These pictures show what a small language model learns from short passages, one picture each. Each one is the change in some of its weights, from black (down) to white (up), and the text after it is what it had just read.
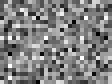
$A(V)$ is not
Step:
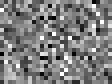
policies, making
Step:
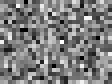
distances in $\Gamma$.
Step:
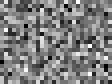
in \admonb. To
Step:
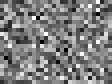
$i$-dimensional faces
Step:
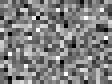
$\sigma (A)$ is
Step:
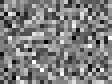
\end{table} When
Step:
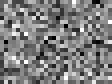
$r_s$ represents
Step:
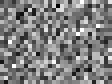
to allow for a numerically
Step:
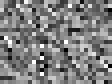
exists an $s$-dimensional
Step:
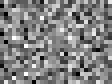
is the strongest in the
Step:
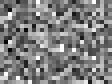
the proof of the case of a
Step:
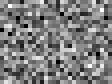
with the help of the
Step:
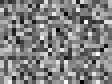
commonly observed in
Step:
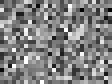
say that the essential
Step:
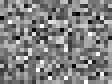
showed that it provided
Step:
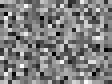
that $\wp_nx
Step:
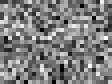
of $\sigma_1$ and
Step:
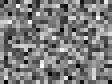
wind velocity,
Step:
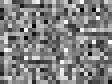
The proof of Theorem 2 will be
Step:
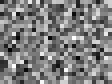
and hence this leads to
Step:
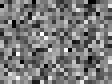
scalar severity scale
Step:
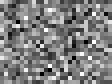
a 2~sigma effect as the
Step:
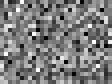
algorithm with a carrier
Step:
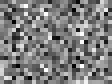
each $\la\in Y$
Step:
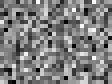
the orthogonal to
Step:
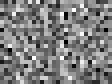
and $p_0 \leq
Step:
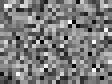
MeV$. On the
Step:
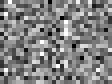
\W^\prime)$ satisfies
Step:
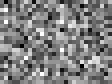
often neglected in the
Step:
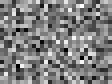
there is an $N<
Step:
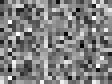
behave badly in
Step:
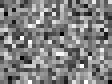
for which $\#(A)
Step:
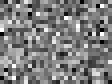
words differ only by
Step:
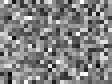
projective. 3. The
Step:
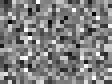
Theorem \ref{ilth}.
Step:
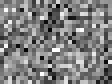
\choose n}^3
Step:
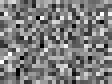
homomorphisms. The
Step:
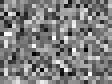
\end{table} However,
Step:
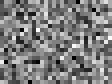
the large scale contribution
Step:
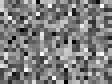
would be single--particle
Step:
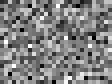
\end{eqnarray} Here
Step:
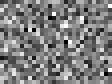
role of a system, and
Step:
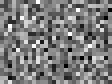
Earth axis
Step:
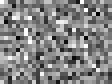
4. *There exists
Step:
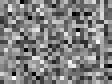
the expectations of the frame
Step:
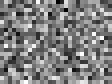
which will operate as a
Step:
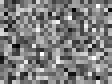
an additional inflationary
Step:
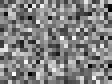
of large numbers, independently
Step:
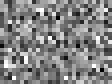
such that: if, for any
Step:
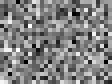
this limit, the form of
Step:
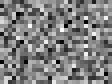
one) which must you
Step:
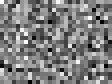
ie^x\sin y
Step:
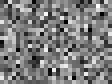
planning, where it is
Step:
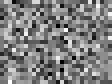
The problem here is that the
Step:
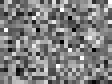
the ratio between the
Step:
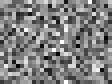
by chemical vapor
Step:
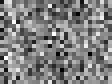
exhibits $n$
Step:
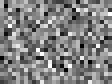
preceding lemmas and
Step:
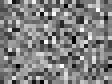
Decay Mode &
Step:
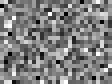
assume that a controller
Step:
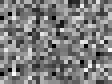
value of $\mu$ that would
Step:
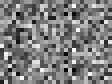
higher order features.
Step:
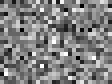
for a discrete valuation
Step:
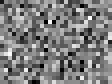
$\Gamma$ point data taken
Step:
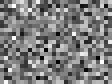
given in the appendix.
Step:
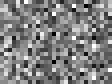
component of initial wave function is
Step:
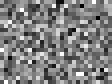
blue circle is
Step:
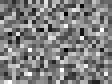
an isomorphism $\gamma :
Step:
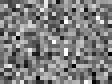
representation $\bar{\rho}$
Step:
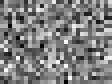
information out. Therefore,
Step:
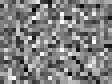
success of the method
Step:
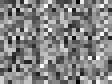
let us assume that there exist two
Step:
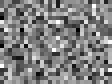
require a separate
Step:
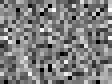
Joint Laboratory
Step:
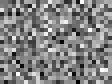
let us introduce the second result
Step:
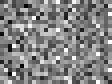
$\leq g$, for every pair
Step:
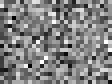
\centering \caption{\bf
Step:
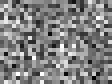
of the second pair of fields
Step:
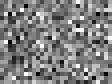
% MINLP
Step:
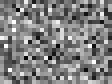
smoothed at a resolution
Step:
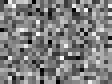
very low ISDs,
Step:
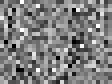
these defaults. The
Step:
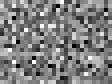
still thanks to
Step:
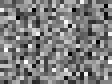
to avoid local
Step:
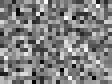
aim at studying the
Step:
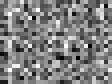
so, we first identify
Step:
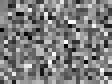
predicted expected reward.
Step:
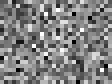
periods closer than
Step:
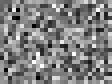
qubit interacting with a
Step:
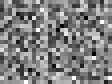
the set of active nodes
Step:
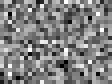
< \epsilon, y \in
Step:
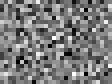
(e.g., data or
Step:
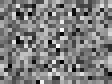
each triangular region.
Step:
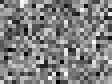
control electronics,
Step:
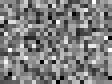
which took place on the
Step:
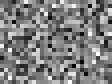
massive neutrinos
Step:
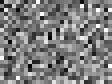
que l'application
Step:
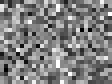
vector at a point $m$
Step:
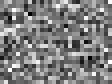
as pointed out in
